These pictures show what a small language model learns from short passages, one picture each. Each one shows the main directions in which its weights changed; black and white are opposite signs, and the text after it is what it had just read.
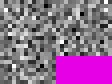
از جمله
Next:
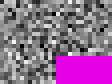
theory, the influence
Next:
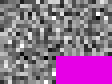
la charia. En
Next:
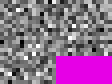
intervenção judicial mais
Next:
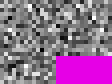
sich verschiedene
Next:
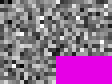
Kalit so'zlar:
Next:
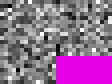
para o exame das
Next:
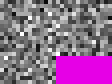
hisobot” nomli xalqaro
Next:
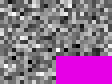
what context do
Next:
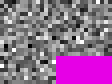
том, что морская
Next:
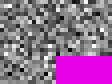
e dos adolescentes, em
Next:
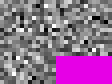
reflect on the
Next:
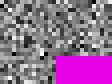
ambiental; 30.
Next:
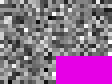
LO BLANCH,
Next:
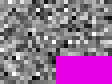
professionals of the
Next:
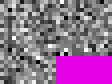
acuerdo para llevar a
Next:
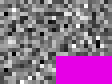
alimentares e tônus
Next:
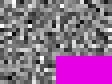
de sua residência para
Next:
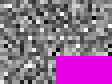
e áreas específicas dentro do
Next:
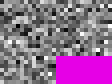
ta'lim sifatini
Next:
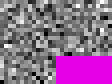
ou participação. Parece
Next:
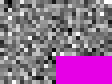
ko'rish asosida
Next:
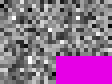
solo e escoamento
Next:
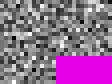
Изд-во АН
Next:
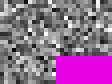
se vê, a
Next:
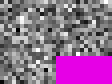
foi a elevação de
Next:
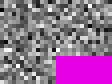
total in the ABC
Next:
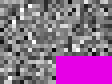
avlodi ekanimizni
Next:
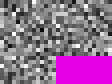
in inadvertent
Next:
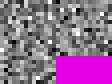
hun belangen
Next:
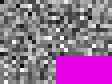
la mayoría de las
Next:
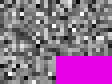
chiqarilayotgan mahsulotlarning
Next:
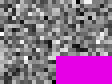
realizada recuperando
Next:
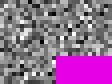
en el cliente
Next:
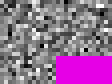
международное частное
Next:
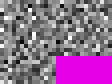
ق م سے
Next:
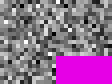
Don olayı X
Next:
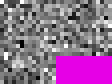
procesos, es decir,
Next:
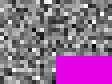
views of Uzbek
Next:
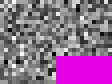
в 5,2 раза
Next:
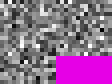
benefician a un sector social
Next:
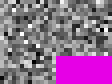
M. *Técnica
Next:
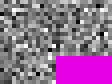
Axborot tizimlarini
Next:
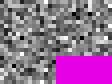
Bu hareketin
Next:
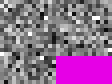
вопросов, но и
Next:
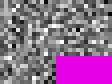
and A. M.
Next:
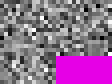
УрО РАН и
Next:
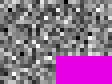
із оцінкою
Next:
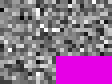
Budući da
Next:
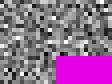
15. Raxmonova
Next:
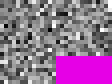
zu bewerten.
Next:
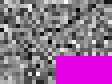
bolalar tushunishlari
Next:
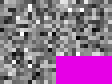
nationale de digitalisation
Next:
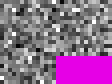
ketgach, uning
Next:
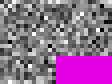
означає, що
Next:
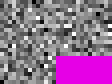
menurut Imam
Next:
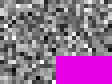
stationary filtration
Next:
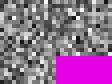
information om existerande
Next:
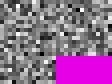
Западный и
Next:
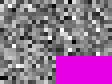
local, todas alojadas
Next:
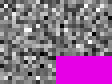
сьогодні в
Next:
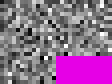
Fraser et al.
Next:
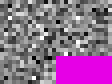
da companhia,
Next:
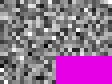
diferentes. Supuestos
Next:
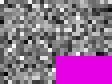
utilizadas dentro do processo de
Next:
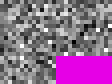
orientar las conductas y
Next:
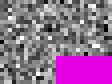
pela Organização Mundial
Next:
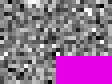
retratam a
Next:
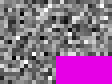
Library of Medicine
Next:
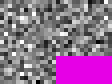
é que provavelmente
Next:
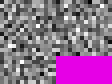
maneras es posible
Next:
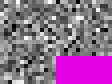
nomzodi, dotsent
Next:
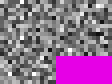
las letras de un
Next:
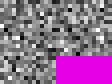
Burnout in
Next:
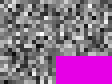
природных ресурсов,
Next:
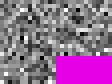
chegou à formação de
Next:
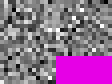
kommunikativ yondashuvning
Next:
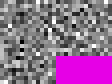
vakillaridan iborat
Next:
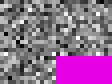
realizado el 18 de abril
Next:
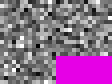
alături de
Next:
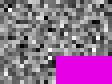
для страны, язык
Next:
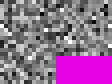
são incapazes de
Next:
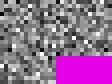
Bu holatning asosiy sababi
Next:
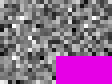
avlodlarning obod
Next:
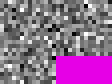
saya simpulkan bahwa
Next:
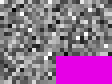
de juicio, se
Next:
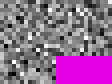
Aufgaben und
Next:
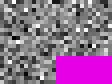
yumshatish va
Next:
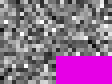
Dra. Tais Santos
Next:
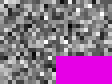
ёки хлорли
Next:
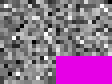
de ensino aprendizagem, da
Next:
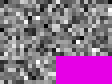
yapma ve ortak
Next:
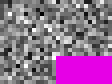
internet va raqamli texnologiyalardan
